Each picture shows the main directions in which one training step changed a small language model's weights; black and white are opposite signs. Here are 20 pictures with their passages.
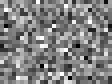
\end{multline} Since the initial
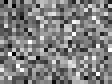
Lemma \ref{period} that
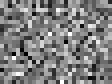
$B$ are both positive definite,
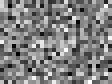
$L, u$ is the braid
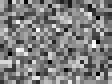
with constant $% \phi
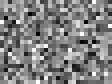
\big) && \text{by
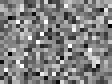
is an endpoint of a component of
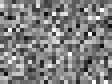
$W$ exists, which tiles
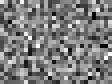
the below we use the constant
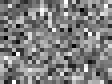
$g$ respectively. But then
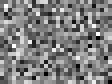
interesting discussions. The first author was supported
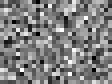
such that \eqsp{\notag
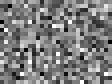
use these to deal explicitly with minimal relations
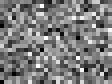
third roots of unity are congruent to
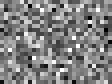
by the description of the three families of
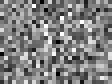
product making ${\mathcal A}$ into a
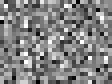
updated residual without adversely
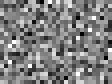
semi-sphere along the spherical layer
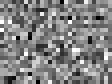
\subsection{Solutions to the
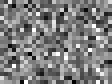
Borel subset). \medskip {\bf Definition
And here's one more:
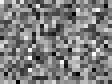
that both~$y,w$ are
